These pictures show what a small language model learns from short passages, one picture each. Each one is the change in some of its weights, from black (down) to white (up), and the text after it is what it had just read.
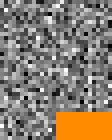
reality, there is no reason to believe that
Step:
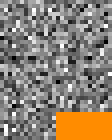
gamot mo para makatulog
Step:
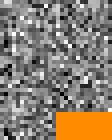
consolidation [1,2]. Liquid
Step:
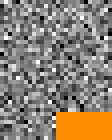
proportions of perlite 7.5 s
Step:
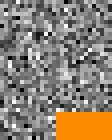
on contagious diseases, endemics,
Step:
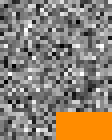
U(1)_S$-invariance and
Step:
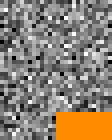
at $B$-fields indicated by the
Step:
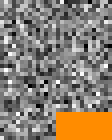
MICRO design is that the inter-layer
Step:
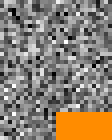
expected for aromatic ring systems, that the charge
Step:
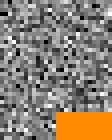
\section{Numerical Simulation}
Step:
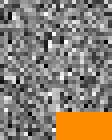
in Tripoli Libya. The products
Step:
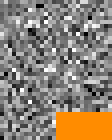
yields \begin{equation} \left(\frac
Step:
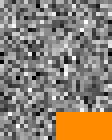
separations $<$100 kpc from each other.
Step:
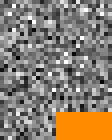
compare to ED calculations, and the results are shown
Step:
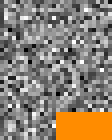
fibrin. The efficacy of certain growth factors
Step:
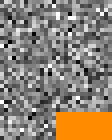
and ν . That *two* numbers are
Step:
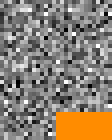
discuss how the MLP works under different conditions
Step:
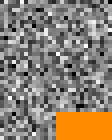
hopping parameter to define the mean link variable for
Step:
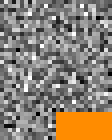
universal part related to the determinant of the
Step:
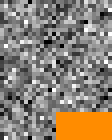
matter distribution with realistic values of dark matter density at the
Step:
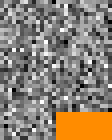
the government should embark on the strategic
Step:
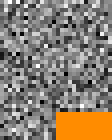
not respond to antidepressants alone.
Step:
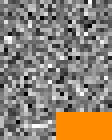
*J Neonat Surg.*
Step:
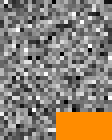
GANs may be explicit. For instance, take
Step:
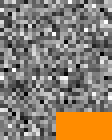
and VW independent unions and saw bitter
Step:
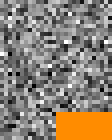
above 1 PeV, the Earth is
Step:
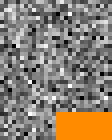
Reap,(7) two locations where we have
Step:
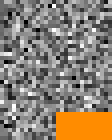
of the total intensity is predominantly associated
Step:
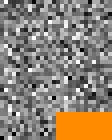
Mini-Circuits) and captured
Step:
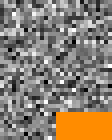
$\epsilon$ (and hence minimum
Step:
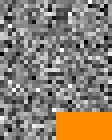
initial structures, *e*, *f*, and
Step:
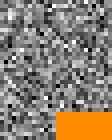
a double-THGEM assembly
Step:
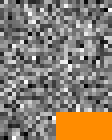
is not frequent, any significant subset of it is
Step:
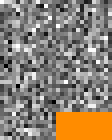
address this issue, it is planned that by
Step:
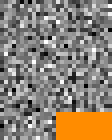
hospitalization or outpatient settings or
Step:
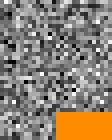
the phase space. We refer to these as the
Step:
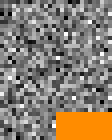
factor is a less important CSFs for successful
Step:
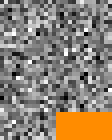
western statistics in which only 10% of patients
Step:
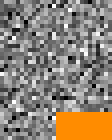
of the inhibition ellipse with the E
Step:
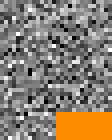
food and is influenced by factors such as
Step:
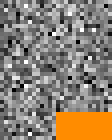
of an array of eleven resonators, each
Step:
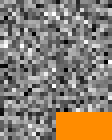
\leq i \leq m$) is of the form
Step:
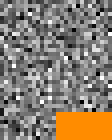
Republic started to talk about
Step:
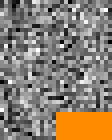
Harris 1997; Secker,
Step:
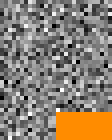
final properties of composites, which gives improved mechanical
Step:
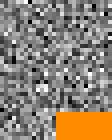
fixed offshore wind turbines (commissioned
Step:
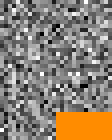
older group. The rates of postoperative
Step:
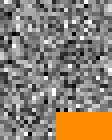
the MD simulation box in which $\Delta v =
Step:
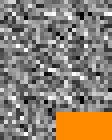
\maketitle \begin{strip} \centering
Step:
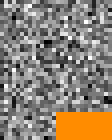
(the dark matter component of) subhaloes;
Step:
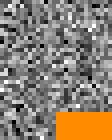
tunneling analysis techniques for a simple
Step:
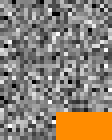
signals at the detector input are contaminated with
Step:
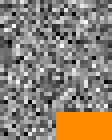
the globe. It is anticipated that
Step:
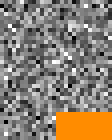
Dr.Vijaya Kuchana²**
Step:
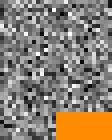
provided the protons that might decay and also the means of
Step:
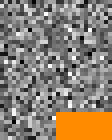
are semiconducting with band gaps of
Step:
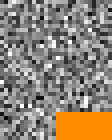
(the records from Sliven,
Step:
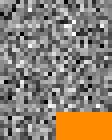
using the note-taking strategy, students will
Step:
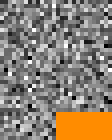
coefficient (Original Sample) value of
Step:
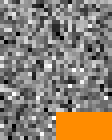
start points. In the simulation, the RL
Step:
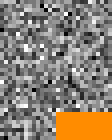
reduced. Product delivery is a long process
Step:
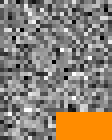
is important to confirm the nature of this component. The
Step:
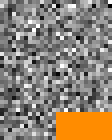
ecological zones and every part of it has
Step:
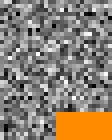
visual modulation. \textbf{Output
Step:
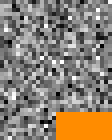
the moduli space---where all fields have zero
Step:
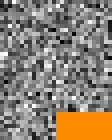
reach the singularity. In the
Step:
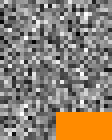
teaching performance: stimulating amenable and
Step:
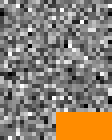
decline in COD, which includes both
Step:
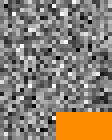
October 3). *What China
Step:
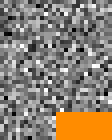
protein showed significant ($p < 0.05$) difference
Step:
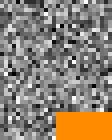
were evaluated using the mRS.
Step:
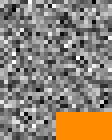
with decomposition point 122°. It is
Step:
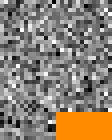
Sample 1 (S1) - The
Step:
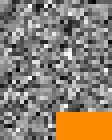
on the education, business, and government domains.
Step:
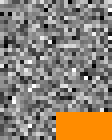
below $T_{\textrm{O}}$ in the
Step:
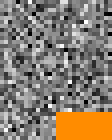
ensemble methods or machine learning techniques that might perform
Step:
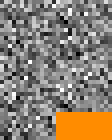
and the Institute of Particle Physics,
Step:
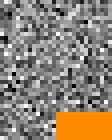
the convective zone as shown in
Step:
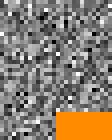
Above 100 GPa.} At the highest
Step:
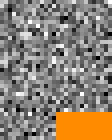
electrolytes. These groups dissociate
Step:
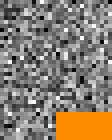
dilution of the acid content and due to
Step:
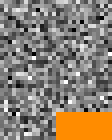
achieved in this unsteady regime is
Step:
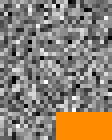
generate an irreducible background.
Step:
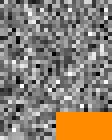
is visualised in the matter power spectra in figures
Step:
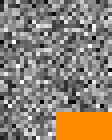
Requirements for Bibliographic
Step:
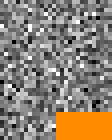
4$$ Where; σ = the standard deviation
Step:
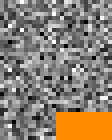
1 second. Both displacement and scoring
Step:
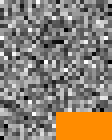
scenarios, expert insights can offer
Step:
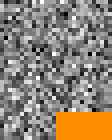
the helicity sum rule reads
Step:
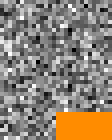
described with the simple point charge (SPC) model
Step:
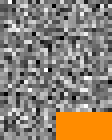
phoretic colloids particularly sensitive to the
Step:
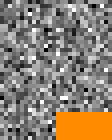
coordinates from second generation Palomar Sky
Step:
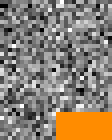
crucible, were crushed in a jaw
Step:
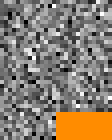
of the serverless architecture. Upon the
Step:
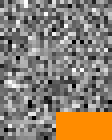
globulin. It was found that the frequency of
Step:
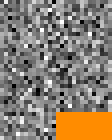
Pauli $X$ operation on the first
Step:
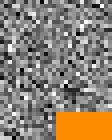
adversarial examples, according to the K
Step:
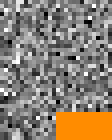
the end of the reaction period a simplified working up
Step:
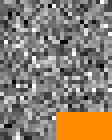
of a particle of mass $m$ and charge
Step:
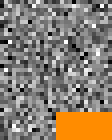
requires knowing whether the evolution of the outer shell
